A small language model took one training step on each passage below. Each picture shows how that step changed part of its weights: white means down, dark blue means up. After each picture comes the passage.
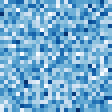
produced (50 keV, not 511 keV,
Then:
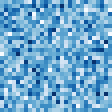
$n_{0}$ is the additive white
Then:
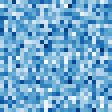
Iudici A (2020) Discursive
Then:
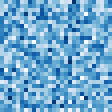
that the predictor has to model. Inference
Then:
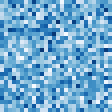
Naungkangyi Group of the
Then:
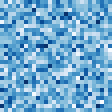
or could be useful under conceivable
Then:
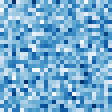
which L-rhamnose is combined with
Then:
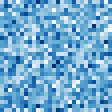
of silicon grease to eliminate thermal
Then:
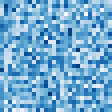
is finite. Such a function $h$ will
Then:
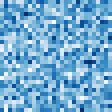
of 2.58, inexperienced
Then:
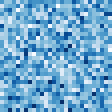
theory allows us to locate darknet markets
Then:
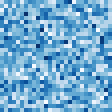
the easiest to take, at least
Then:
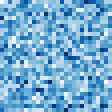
are: \begin{align} \Omega &=
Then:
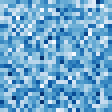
footwear conditions, standing time,
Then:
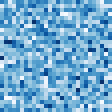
inequalities for $k \gs 1$:
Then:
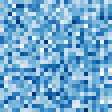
order to control this parasitic weed including
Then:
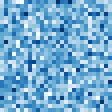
in addition to providing linear shaping gains
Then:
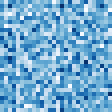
$xy$ plane. As discussed in
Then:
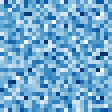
of global food production requires efficient plant disease detection,
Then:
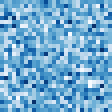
and maintenance effort. This paper presents
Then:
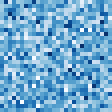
where: \begin{itemize} \item
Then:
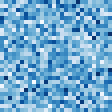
BorMing Lee Abstract—In
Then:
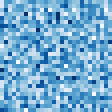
Inset is a zoom up near
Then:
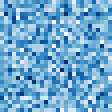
by these instruments by use of a computer.
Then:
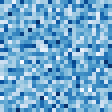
normal hemoglobin level. ESR
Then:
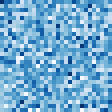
observing PMT to increase. This test
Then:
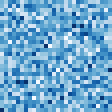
amplitude. To avoid such unknown contribution, we will
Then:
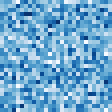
Expansion} \author{M.
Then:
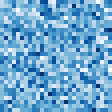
design perspective, the following important insights were obtained from
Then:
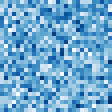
the resulting CP asymmetries can reach the order
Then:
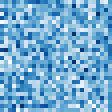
and Reception Thresholds} The SF determines
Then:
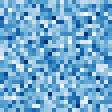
the role of ultrasound- and
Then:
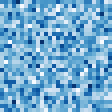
definition the $C^*$-algebra on
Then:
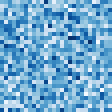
a lower complexity than the DC programming approach.
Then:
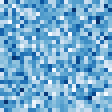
using the modified Bessel functions (or
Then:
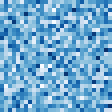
of this age group, the process of changing
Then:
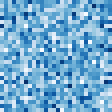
and type of travel. Therefore, there is
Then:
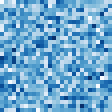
changes, the project aimed to improve the
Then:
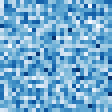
is formed by maps which fix $1\in
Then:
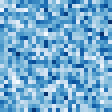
development are given throughout preschool childhood, while
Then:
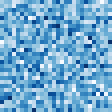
used to evaluate the system. The maximum size of
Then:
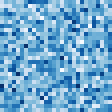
studies in Egypt (2020) was
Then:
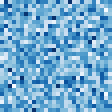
of a large-scale study; the two
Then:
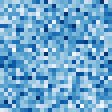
can be presented here.} More tunneling data
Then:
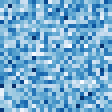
least one pathway possible for fundamental theories to
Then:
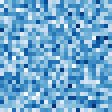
place through projects in the community, outside the traditional
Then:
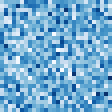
into the above equality and by the definition of
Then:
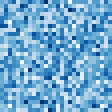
reentry. \paragraph{(iii)
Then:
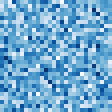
(2014). This is the first currently available model
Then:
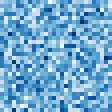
completing the majority of taxa by
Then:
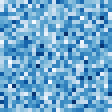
b) articles in Indonesian or
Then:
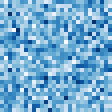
Facial Pain Rating Scale
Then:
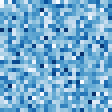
(see [10]), while the
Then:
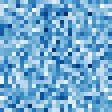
confirming the absence of topological activity. The blue
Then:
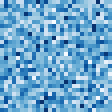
of reference spectra, each enriched with
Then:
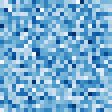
Description Logic OLCD -
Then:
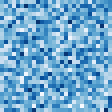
strongly under-represented aspects in digital
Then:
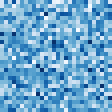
(Forex® PVC
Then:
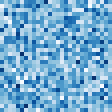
into two parts. \paragraph{Step 1 }
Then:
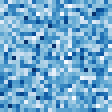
then put into a CNN. For example,
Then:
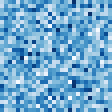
– No ↳ Human spirits
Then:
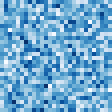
is bounded, and $\mathcal{B}L
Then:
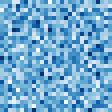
very well, with a difference less than
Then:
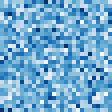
structures responsible for the differential reddening is
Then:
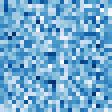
is mild, so the system is
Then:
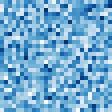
an average ICC value of 0.88
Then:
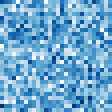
is quadruply regular if and only if
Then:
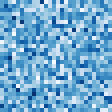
and decrypted result, respectively Table 2.
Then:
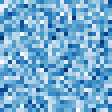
be 95% (P) spin polarized by
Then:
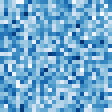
in the decolorization investigation were all
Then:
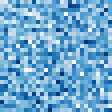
details). The regular epimorphisms of internal
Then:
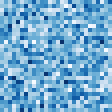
points that are incident to a circle of each
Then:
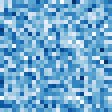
as above) \vskip 1mm (i')
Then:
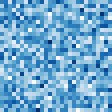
\Gamma(f) : \langle x,
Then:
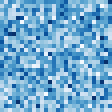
excellency Nobel Nominee
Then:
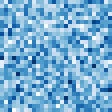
will allow us to define the map $\Upsilon$
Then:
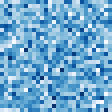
protein can be useful for diagnostic not only
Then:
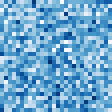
which the Eulerian flow is computed on a grid
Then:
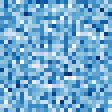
of 6. To set up a sweep
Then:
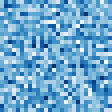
of $X$. \begin{definition} Let
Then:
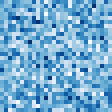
atoms. More precisely, if we denote by
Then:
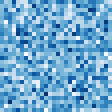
Division Duplexing}
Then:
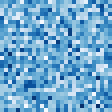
the Leray spectral sequence. We would like
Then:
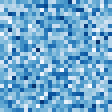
conditions take on a particularly simple form in the coordinate
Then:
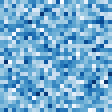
our setup, we perform a Markov Chain Monte
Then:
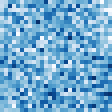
accuracy including the influence of the geometry approximation.}
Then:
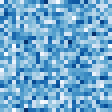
for the determination of dopamine.
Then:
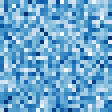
is the air density, $U_g$
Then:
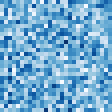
a finite element analysis and using an analytical solution.
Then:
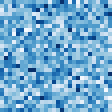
topological space. ➤ *Theorem
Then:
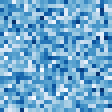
use a grid of 400 points on a ring
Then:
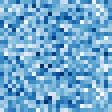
mass but which will accurately describe the physics of
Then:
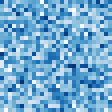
systems, among which timed event graphs,
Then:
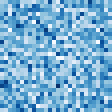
among the three defect states, if the
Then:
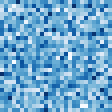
mass density profiles at different altitudes from
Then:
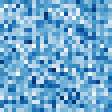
x_i$. \end{lemma}
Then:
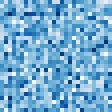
into the utilized sediments.
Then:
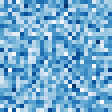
of plane accidents vs. time interval,
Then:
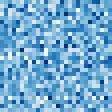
a prolonged inflationary era.
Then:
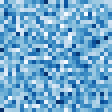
for different flavor compositions $\alpha$
